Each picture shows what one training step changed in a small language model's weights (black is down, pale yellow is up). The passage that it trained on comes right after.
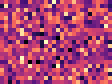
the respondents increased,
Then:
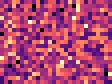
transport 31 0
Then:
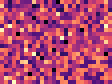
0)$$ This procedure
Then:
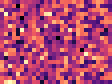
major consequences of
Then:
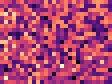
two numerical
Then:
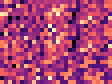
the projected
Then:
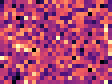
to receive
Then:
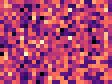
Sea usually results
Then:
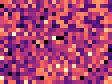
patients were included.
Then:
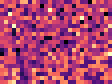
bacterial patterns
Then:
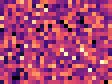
to act as
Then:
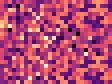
given below shows
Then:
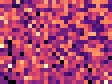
time and measuring
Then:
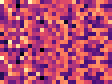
There are two
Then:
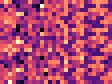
studies on sustainability
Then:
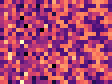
performance of both
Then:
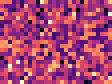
an ethereal
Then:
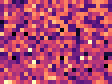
mental health on social
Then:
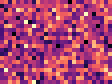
Background to
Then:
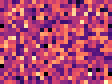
locally made
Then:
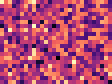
State Civil
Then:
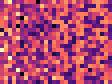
of vascular
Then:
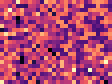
by generation Z.
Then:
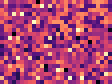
that allows them to
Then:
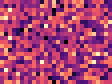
space. This problem
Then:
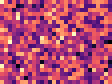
The structural equation
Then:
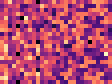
of the overall
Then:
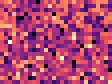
scores than their
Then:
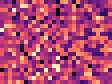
● An
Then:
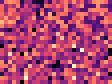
load balancing,
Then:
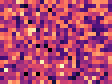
by this application.
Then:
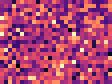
as baseline data
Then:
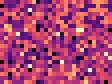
because of the
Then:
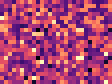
as that between
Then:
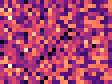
Systems Biology
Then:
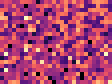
and flexibility.
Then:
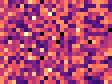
shows the potential yield
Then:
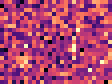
interest to evaluate how
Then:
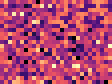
that I have an
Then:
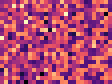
churches in
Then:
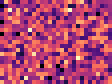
students wrote
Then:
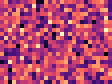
Nigeria, from
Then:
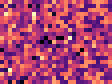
clusters are
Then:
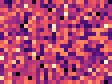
their presence is not
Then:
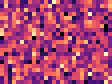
the school, after
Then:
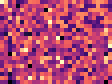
Thereby, it
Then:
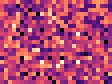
2. The
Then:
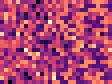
filters acting
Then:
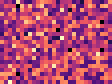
enforce a
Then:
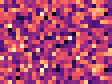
answer this
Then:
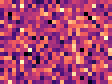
found on Mount
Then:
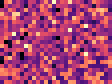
a long and complex
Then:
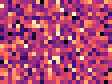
the type Reference
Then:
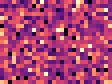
\cosh u
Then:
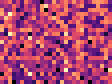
costs into account,
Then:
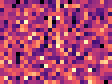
with shortage of
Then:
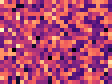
The implications of
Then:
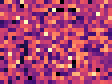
project Ionization
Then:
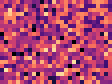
mechanism. This
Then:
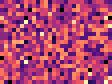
more acidic conditions
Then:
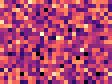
Dependence of
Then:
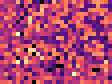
monitoring one or multiple
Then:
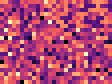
Fu et al
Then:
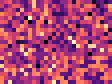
only force if
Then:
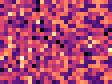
have recorded scenarios
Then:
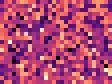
with many events could
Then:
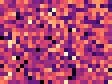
will continue to
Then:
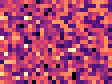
and important events or
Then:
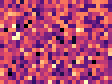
variant calling
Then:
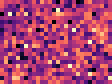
to analyze the
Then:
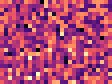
test in Table 4
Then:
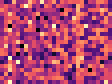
of transport emissions in
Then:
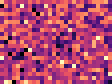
40 years old are
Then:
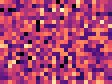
and knowledge gaps
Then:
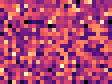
fiber and
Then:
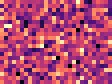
warm up and
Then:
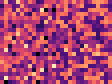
which was due to
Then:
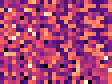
foreign language
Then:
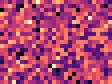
are symmetric
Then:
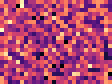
14 days of
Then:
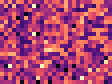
health were assessed
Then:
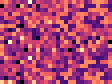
students have access to
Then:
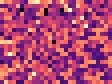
shopping is
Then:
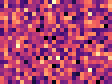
the potential of such
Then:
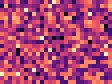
the energy efficiency of
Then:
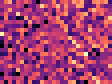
of SONIC
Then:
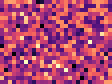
for improving
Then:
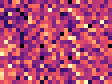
AC power to
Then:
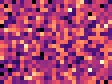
for completion.
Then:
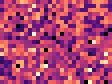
with a limited number
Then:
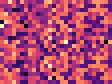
Cox “A
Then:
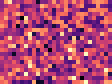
of cultural elements
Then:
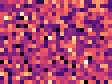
in Europe and the
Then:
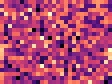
only is applied in
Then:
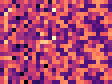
purpose of the study
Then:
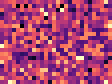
as sharing
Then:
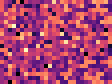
discrete positions
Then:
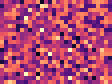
issues and challenges,"
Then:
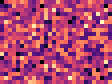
with absolute
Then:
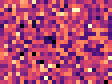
or adults.
